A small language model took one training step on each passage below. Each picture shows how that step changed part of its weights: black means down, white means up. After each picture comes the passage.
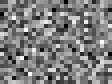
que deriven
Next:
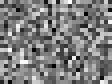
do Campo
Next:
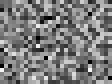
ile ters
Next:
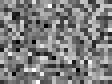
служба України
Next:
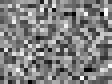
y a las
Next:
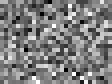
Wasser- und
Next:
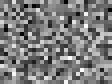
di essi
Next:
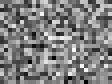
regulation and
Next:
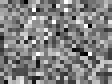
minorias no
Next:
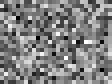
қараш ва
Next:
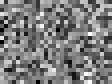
tarbiya va
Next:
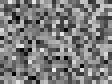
мирного и
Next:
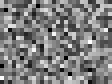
und dass es sich
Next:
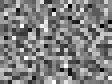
Para as
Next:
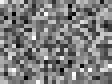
Des Weiteren
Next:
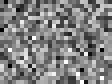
dan juga
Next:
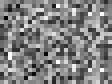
eng zarur
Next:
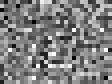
the organization in
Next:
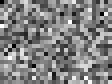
har biri
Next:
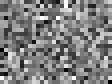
participaram da
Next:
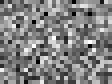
This work
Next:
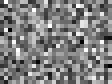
per intero,
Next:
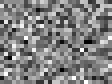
y la identificación
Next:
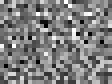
spell out with
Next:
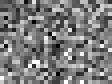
seu dinheiro
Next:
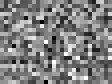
o marco
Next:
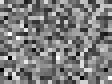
em valores
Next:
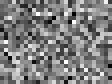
son aquellas
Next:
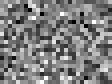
de la vida
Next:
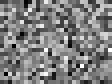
Harta dan
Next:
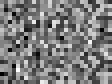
у період
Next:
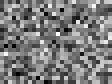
Суюнова А
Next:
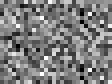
хто з
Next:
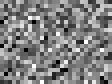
del **arte
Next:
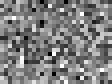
на ринку
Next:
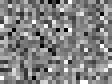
que cientos
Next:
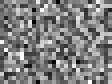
va tog'
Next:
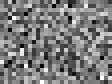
movimento de
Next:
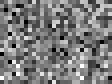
в национальной
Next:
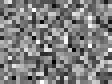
ieder element
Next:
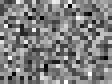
on upper
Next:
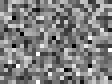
bir qatorda
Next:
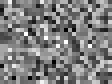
że tak
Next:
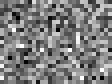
контроле и
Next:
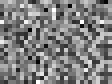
Tesis r
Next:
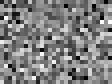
o'tishi uchun
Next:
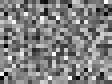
os alunos com
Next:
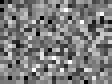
Les changements
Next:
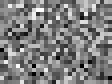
problematiza la
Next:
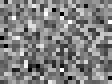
nazorat qilish
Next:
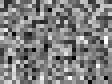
a cultura
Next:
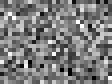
evento de
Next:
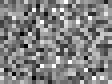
in classical
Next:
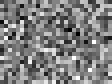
fac parte din
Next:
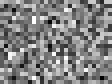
criadas outras
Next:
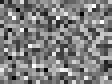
desde su uso
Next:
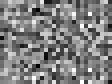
een veel
